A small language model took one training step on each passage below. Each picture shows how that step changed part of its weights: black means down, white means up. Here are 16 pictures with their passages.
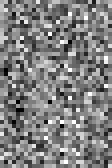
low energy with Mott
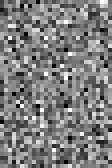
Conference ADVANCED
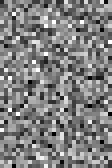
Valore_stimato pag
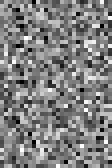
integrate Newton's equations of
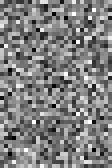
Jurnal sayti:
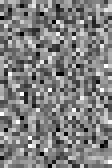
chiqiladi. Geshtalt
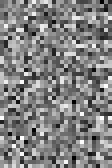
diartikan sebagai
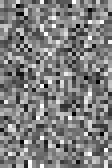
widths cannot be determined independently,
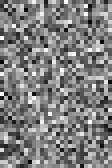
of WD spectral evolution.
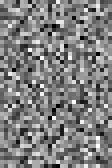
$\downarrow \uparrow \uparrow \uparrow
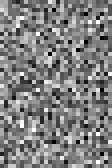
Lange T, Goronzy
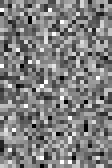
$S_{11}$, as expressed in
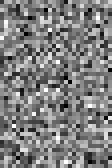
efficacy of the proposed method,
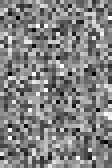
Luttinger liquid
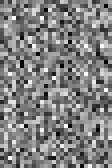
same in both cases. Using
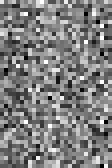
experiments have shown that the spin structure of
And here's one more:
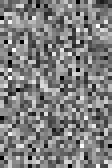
shaxsiy va jamoat
